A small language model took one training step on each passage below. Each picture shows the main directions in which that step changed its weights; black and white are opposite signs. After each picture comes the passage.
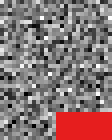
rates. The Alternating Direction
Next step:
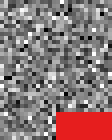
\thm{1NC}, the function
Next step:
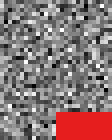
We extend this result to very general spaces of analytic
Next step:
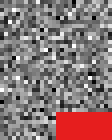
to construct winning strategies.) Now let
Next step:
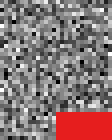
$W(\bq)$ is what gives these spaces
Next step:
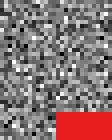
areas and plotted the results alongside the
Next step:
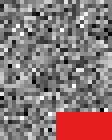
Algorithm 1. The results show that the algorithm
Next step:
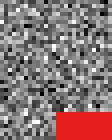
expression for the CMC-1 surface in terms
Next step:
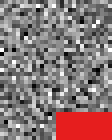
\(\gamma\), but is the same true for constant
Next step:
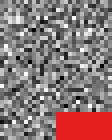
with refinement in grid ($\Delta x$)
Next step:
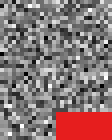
Given tangent vectors $b_i \in
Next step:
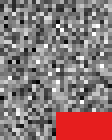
any $x\in \ell_2$, the
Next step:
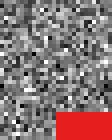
given a Lie grading, the set $G$
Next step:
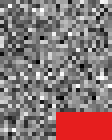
basic coupling of Markov process (see Section
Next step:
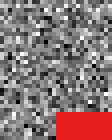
brownian motion with some domains}.
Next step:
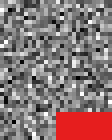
a symplectic structure, and the standard argument, using a
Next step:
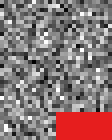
sequence cannot be uniformly bounded. \end{abstract}
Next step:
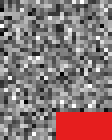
$ denote the number of $q$-cycles in
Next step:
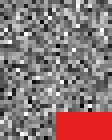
\tabularnewline \hline \hline constrained &
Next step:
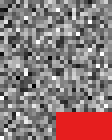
for a small set of mass values.
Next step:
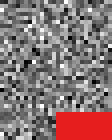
the contents of cells, for each remaining
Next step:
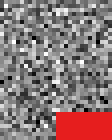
\vspace{8pt} For this final question,
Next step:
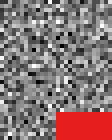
Modulated Stationary Kernels}
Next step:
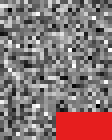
can be obtained when systems are excited with
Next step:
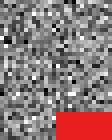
$\tau\in\T(S)$ satisfies
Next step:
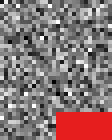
rooted tree is the number of its vertices.
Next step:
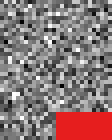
\begin{CD} \beta:B
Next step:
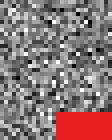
initialised with the ETD solution;
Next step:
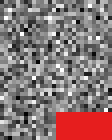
practical problems when trying to design
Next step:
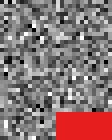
Define the functions \[ \begin{aligned}
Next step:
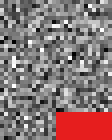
left multiplication. The real algebra $A_r$
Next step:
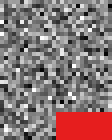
In chapter 2 we recall the construction of a
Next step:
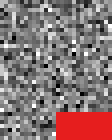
matrix, i.e., the matrix of partial,
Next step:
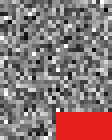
operation $' \cdot\, '$ on the
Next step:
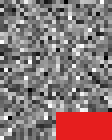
arXiv: math.CV /
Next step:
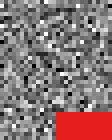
highest roots in $T$ and $T'$
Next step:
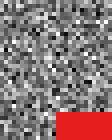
If we multiply this equality by the matrix
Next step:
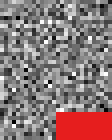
progression from class $E$ }&
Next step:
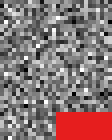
upper half unit circle if $x$
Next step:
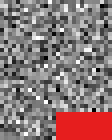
conditions on their deformations to be typical (more
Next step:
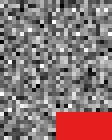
\end{matrix} \right) $$ \noindent
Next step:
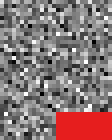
down to an (orbifold) metric on
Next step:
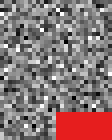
application to control problems, (\cite[Ch.
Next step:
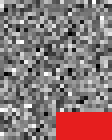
Let $K\subset G$ be a subgroup of
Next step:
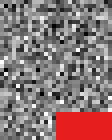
assumptions, then $T=Cn(X)$
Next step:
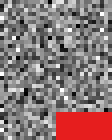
particle experiences unit-order
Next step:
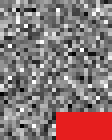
bookstore newly opened close to
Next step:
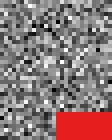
colors. Let $G$ be a complete graph
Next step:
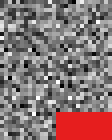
concept of distance exists in all representations. But in
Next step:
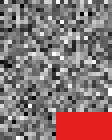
discussed for systems with invertible input matrix
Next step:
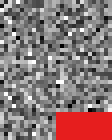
$C^3$ example of a similar family is
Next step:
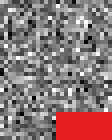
also easier to handle a one arm path
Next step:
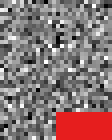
seminal work, E. Calabi
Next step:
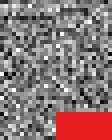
represent them entirely via these transformations
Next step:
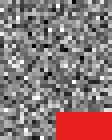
with open sets $S_i$, and morphisms
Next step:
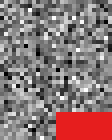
from the bare state, and so will always be
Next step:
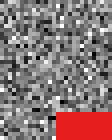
for the definitions of $b_E$,
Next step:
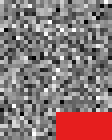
recursively by the following (10) and
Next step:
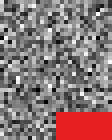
%input nt47-normal.tex
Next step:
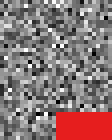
V^i_{\textrm{snap}}$ be
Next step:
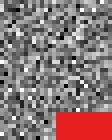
$\gamma$. In \cite[Table
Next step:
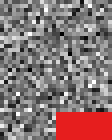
Lagrangian Grassmannian is studied in
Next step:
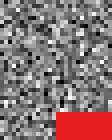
set $E$ in the parameter space the corresponding
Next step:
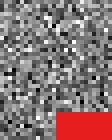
open set $U\subset \CC^m$.
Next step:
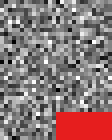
correspond to injective maps: we demand that there
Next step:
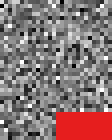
low-order model. Its conservative
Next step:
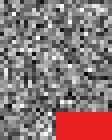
In particular it does not depend on the actual
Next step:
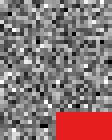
period (NY State).}
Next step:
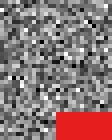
discrete valuation $\tilde{v}$ of
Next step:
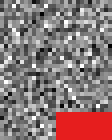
the result follows from Theorem 3 of Gikhman
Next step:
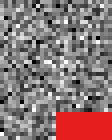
systems, following two problems are regarded as
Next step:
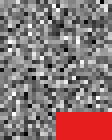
drawn much attention from different points of
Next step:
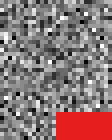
$C$ be a $\Gamma$-invariant closed convex
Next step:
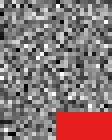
still holds if $D$ is replaced by
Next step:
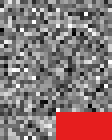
of using, in some cases, slightly less
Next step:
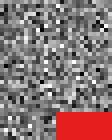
Proof of Theorem.} We assume that $g_X
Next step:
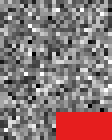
cannot be a minimal vertex cover of $G$. Since
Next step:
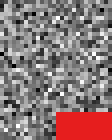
Then $H(\varphi)$ is continuous on $\HH
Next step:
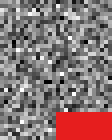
over all such functions $f$, we obtain
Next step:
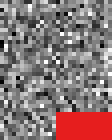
processes the multipartite graph can be applied for
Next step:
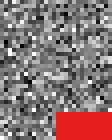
expansions of which a priori involve a
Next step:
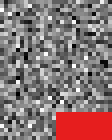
see for instance \cite{DS14,
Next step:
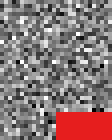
We thus turn to the following \bee
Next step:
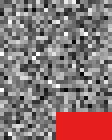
$\widehat N(\gamma)$, and we conclude that
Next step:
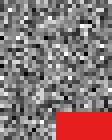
be the simple closed curve on $\mathcal{S}$
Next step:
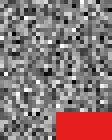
$Z(D_Y)$ the center of
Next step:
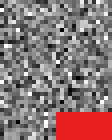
$Q_1(x)$ is of degree
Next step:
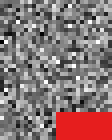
see that, $$I_{\alpha} =
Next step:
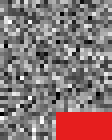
distance correlation for the bivariate normal
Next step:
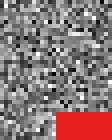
will discuss adaptive strategies for generating
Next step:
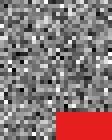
number of the coefficient matrix or to cluster the
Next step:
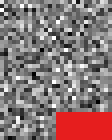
\newblock Comm. Math. Phys.
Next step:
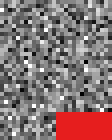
In section 3 we prove that this number is exactly
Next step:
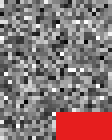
bigger than the largest root,
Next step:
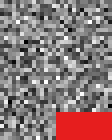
invariant scalar product are the classical doubles.
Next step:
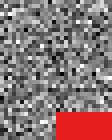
\right) \leq 2\left(
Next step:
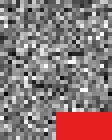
size. For a long time, there has been a
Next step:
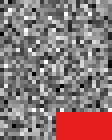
a symmetric matrix satisfying that there exists two positive constants
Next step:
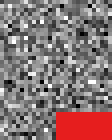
lengths $\ell_i$ and vertices
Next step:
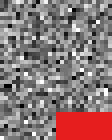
as one of the thresholds, and will
